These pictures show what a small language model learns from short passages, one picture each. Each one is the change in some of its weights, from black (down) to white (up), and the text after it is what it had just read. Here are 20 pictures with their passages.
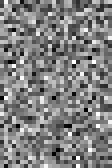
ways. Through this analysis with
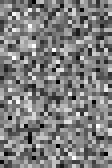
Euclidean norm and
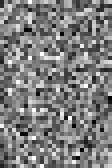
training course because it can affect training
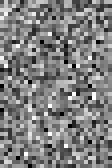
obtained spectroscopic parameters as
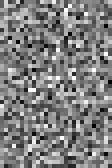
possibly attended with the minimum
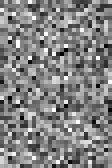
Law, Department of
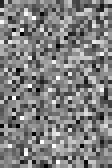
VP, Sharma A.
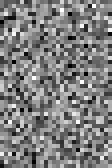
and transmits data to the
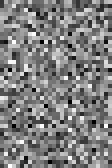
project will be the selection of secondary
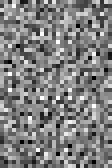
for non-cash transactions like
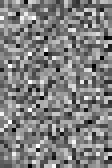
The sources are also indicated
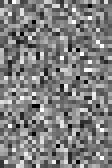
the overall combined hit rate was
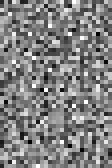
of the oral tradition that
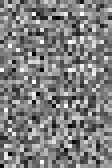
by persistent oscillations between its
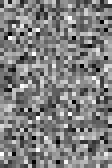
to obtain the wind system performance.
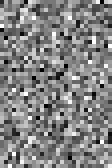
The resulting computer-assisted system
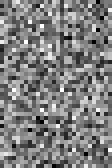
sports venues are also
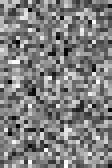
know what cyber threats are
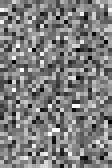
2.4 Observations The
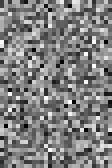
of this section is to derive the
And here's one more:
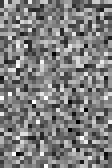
estimation, optimizes both the
